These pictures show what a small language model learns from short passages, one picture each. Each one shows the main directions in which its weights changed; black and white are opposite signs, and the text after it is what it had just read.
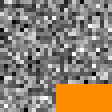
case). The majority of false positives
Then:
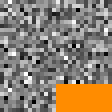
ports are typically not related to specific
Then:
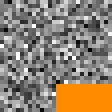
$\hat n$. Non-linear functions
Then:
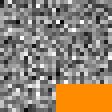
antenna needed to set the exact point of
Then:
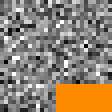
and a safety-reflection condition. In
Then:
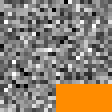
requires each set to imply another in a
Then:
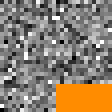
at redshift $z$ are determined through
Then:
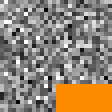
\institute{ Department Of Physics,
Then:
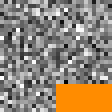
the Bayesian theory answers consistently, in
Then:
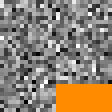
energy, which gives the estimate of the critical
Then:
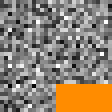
matched to kinetic theory at late times.
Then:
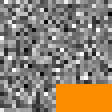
\cref{eq:Z} can be
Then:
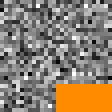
sampling of the conduction band, we use
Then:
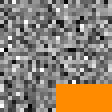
MIPS Assembly then to
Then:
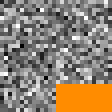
d-axis and q-axis
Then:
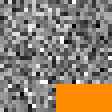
to the very details of this particular experimental
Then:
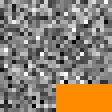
Ni and Co adatoms were always found
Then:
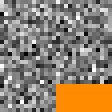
now follows from the definitions of
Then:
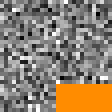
of rounds that the public channel is
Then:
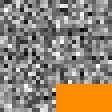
$Q^2$. These experiments
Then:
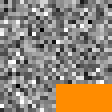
This is why the BLK model may
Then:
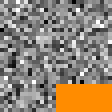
\theta)$ for $\theta\ll
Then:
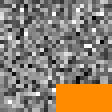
It is a hexagon formed by
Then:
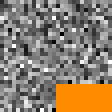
degeneracy into the system. As a general
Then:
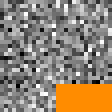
authors have defined device trustworthiness
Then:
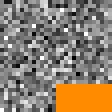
$\delta(x)$. This is equivalent to
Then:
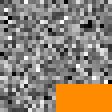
LED Illumination. *J
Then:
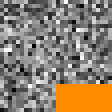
construction, this matrix conserves the current,
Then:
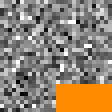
To verify, and in some cases improve,
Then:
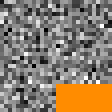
properties that can be verified by the corresponding
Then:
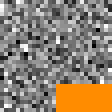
modulus is simply \beq U=
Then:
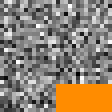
engines, the TUR establishes
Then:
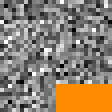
Bessel function. Let us make the
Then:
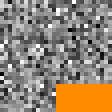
anomaly, while other $M$ values lead
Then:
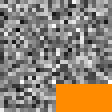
An additional theoretical error of $\pm5\%$
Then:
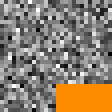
compares the bulge field age with
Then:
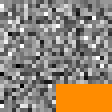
conditions, but generally imperfect in finite
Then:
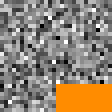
results suggest that, when considering energy storage
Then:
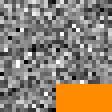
the RW algorithm weights them differently depending
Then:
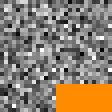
in an improved experiment [37]. Therefore,
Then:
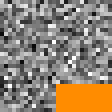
likelihood of generating vulnerabilities. For instance, when
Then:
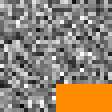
same curve; they have at low energies identical
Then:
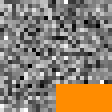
its dependence on $x^-$. In other
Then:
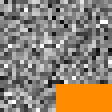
an important role in three-dimensional gravity.
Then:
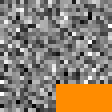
and elaborated on by others
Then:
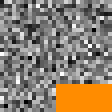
local correlation functions, i.e. the
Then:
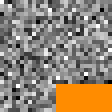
test of local realism and enabling the
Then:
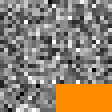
compact tetraquark explanation appears incompatible
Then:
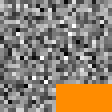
hence a nontrivial spectrum. Diagonalizing
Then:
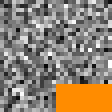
different LLMs as agents:
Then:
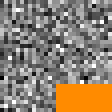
or all risk factors linked to a
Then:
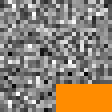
**(b)** ideal arrangement
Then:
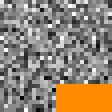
dividing the two uppermost regions in
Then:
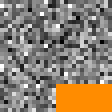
Peng, F. Pientka,
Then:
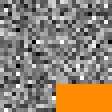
multiply by $r$ and integrate
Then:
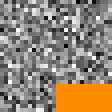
the negative cosmological constant. Conversely, for
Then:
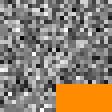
denoted it as $\gamma(D)$ to
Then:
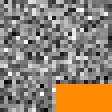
the model grids. \item Using the
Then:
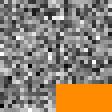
the slip activity and the occurring
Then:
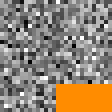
application and maps it to an internal representation so
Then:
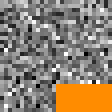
experiments designed to measure ultra-high energy neutrinos
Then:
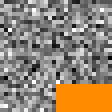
the next Subsection we consider the other
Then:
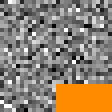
spectra (blue and red plots), particularly near
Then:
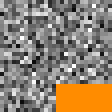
shifted Heaviside function, and
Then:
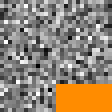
It is found that the deviation of the model
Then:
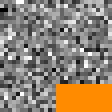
Atomic Energy, Govt.
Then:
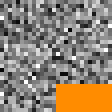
than the resolution limit due technical constraints for
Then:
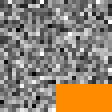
probabilities for each training example instead of
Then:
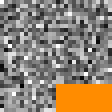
beams. For light beams, dynamic aspects are
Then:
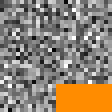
template fitting, and because it
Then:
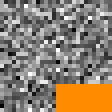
we will give in the Appendix. Let
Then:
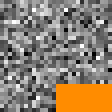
Preparation of samples with a floating
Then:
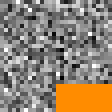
decay remains consistent over several months.
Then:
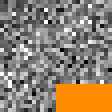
\text{``quadratic type":}
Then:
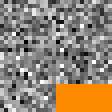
the \textit{bottom-up} method
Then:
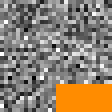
NEOs primarily based on observations from each
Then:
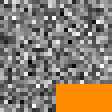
a pair of diffractive orbits is
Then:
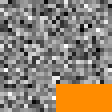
(gray color) $\Gamma$ values obtained
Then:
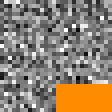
its meaning more understandable to help explain it
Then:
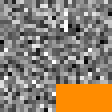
in the ionization rate is expected. Numerical
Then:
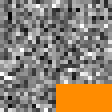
edge spin channels via an adjustable
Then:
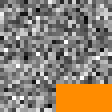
operational, and managerial
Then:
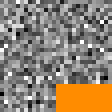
\bibinfo {author} {\bibfnamefont
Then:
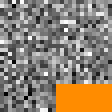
Since, to compute the rigging map,
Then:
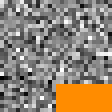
neutrino universality in the mass structure dependence
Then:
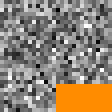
statistics approach to symmetry-protected topological
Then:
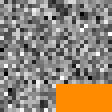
the resonance condition H$_{res}$ (37
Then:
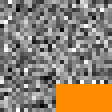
FEHAM[2] and
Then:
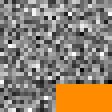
the sparse sampling of data prior to
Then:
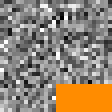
of $\sigma^2$ is much greater
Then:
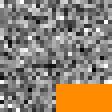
quasiparticles under the action of the Lorentz
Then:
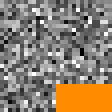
respects the generalized chiral symmetry. We then
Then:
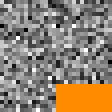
transducer coils. We take advantage
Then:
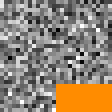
disorder. To analyze the decay behavior of
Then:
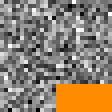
the following subsections, we study each
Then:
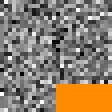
our model is free from their problems. This
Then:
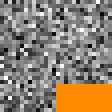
to determine the hyperfine anomaly in other
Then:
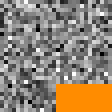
technique learned by the E2E
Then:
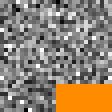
resources for workloads of machine learning
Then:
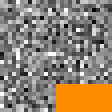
ones: \begin{Theorem} Let
